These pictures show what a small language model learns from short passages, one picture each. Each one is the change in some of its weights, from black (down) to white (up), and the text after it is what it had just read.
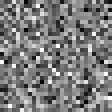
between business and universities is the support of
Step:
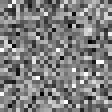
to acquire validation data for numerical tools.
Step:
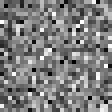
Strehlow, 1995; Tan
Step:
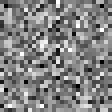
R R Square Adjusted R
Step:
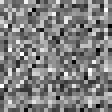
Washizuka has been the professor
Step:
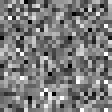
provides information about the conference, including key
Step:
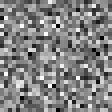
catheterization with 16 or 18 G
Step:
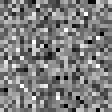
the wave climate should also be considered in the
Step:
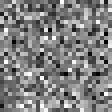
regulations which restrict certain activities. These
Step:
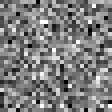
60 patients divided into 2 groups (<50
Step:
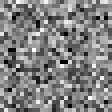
Figure 2 : Tension test at 45
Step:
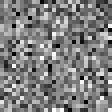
appearance of a desired signal, for
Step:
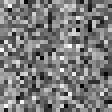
previously presented or published, and is not part
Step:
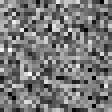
remains subject to considerable uncertainty due to methodological
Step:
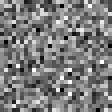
of time, the heart beats were
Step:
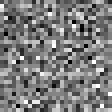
(II) two boundary strips of
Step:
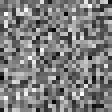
consumers' sustainable food behaviour: A systematic
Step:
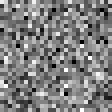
doubt, can effectively be carried out in
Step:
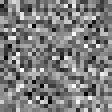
authorities, fellow educators and students
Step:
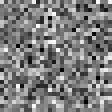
plywood, veneer, and
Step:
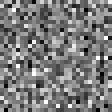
were female. Rh positivity was observed
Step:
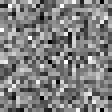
along with plasticisers to achieve performance in line
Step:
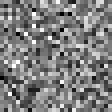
geomagnetic indicators has not been studied.
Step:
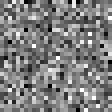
can lead to information overload and slow
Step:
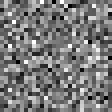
has good chemical stability in chemical corrosive
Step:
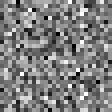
expenditures for technical-vocational
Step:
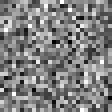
progressive multiple fracture found out by many
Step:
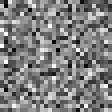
of calories consumed around the world
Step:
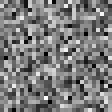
to bring children to school and prevent drop
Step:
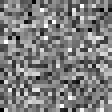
biological and chemical aspects in the future are to
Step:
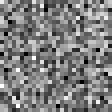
Gluconate D-NaG
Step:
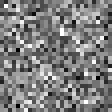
importance and role that education can play in the national
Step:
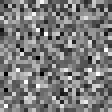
the threat of cyber war, the next
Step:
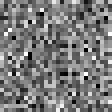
showing negative attitudes towards others, these and other
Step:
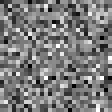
kg/m³ at standard conditions),
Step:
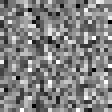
In this paper, the three ways of
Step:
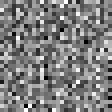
plant families for number and percentage of species
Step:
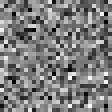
subtropical regions of India and is used
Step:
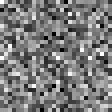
flow, decreased bicarbonate due
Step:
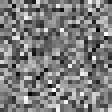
all the processes affecting crop productivity,
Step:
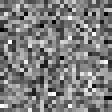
ice until Step 3.
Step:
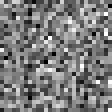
and suggestions Acronyms and
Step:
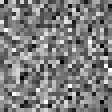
health should have the ability to understand the realities
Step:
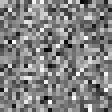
can be error-free in creating
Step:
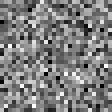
is a sub word of w , then we
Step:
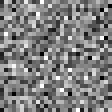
word embedding; text reuse detection;
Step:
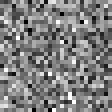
describe the jump-back reward
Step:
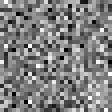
variables. As shown in table 4.3 below
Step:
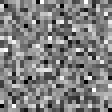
Analysis Data gathered was analyzed using
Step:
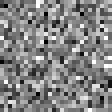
This prospective questionnaire-based analysis was done
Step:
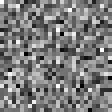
CaO Pellets Sintered
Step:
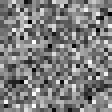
as structure, procedure and institutions used by firms to
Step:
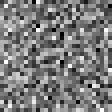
potential is an essential characteristic that describes the
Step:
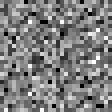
Article Info Article
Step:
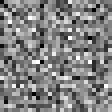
Technological advances in these topics have
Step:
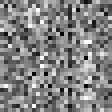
phase out - To provide useful materials -
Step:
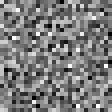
it is noted that the temperature have effect on
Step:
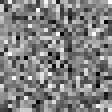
2x2 table in this article is defined
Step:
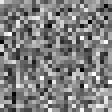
advertisement represented through images,
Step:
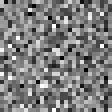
is a growing need for innovative risk and
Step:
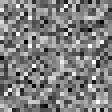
(even in the absence of
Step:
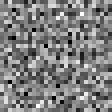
values the best-node scheme's
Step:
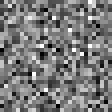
its amino groups, was more widely
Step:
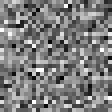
configured to a resolution of
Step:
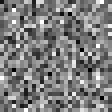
represent a good resource of biomass for
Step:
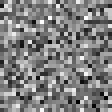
the nitrate complexes four additional band
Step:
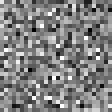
the multi-faceted internal and
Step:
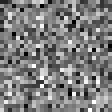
economic wealth, and population density per square
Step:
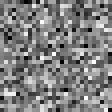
Single Arm Randomized Trial
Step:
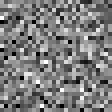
shifted to lower values. Figure 6.
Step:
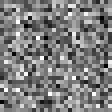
factor, δ = kernel function,
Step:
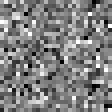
in rainbow trout showed
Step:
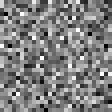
described as a summation of cosine
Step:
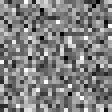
-bimodules by defining
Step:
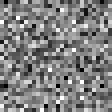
several non-destructive and
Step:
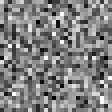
using a look-up gas table rather than with
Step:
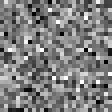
This therefore pushes us to be more
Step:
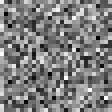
weeding regimes on leaf area
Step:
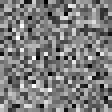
which accelerated the harmonization of
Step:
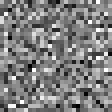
present study 10 cases were of mild
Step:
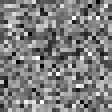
not to see a neurologist.
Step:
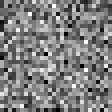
standard 380 deviation of the results
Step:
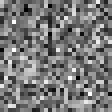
lawful ground); - termination of the
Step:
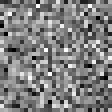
employ AOP have focused solely on
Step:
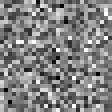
JOSHI* Department of
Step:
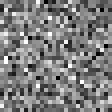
treatments, having 4 replicates of 15
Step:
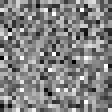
in adolescents: panic
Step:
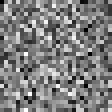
costs for both health and social care).
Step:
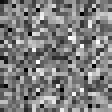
K and Dutta S (2018)
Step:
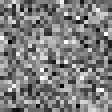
risks to be studied in the project. All of
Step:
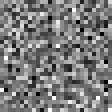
researchers have increasingly started to address the
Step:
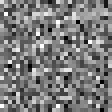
were examined for completeness by the
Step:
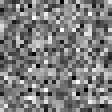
University, Semarang, Indonesia
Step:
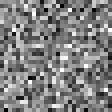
since they improve the performance or perform the same as
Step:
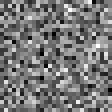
the corrosion of zinc in
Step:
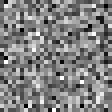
“work” for their teacher (p.
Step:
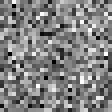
healthcare programmes by the AI tools.
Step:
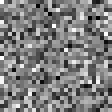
the intersections of the various systemic
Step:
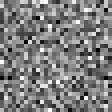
Corrective Action 11 18.0%
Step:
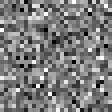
19 in 14 captions, with the majority
